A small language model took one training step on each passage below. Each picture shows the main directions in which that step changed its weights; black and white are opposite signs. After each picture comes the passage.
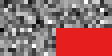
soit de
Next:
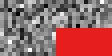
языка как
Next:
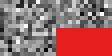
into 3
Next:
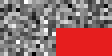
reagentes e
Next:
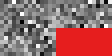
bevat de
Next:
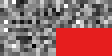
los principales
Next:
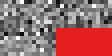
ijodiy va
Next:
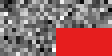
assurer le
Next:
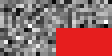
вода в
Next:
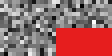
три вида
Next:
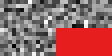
activa in een
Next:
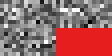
йил 1
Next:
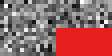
ishlab chiqish
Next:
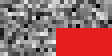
of turbid
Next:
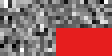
du varit
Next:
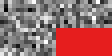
mazmun va
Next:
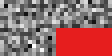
va eng
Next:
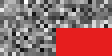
door hem
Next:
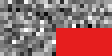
to obtain
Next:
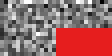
for prevention
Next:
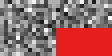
como en la
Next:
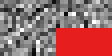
в систему
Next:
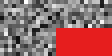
de *C.
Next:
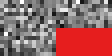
va sheva
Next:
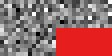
no mar que nos
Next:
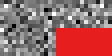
recente é de
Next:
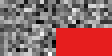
con un tipo
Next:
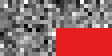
- doctor
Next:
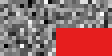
ma de relación
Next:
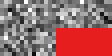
sistemas de
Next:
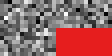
en diversos
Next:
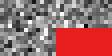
y control del
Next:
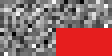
все они
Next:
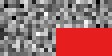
fors va
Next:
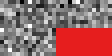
in the education
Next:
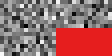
no ambiente
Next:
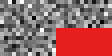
de PDI
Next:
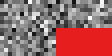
y de la
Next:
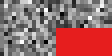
y comienza
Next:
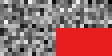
prvi i
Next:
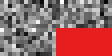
abarca os
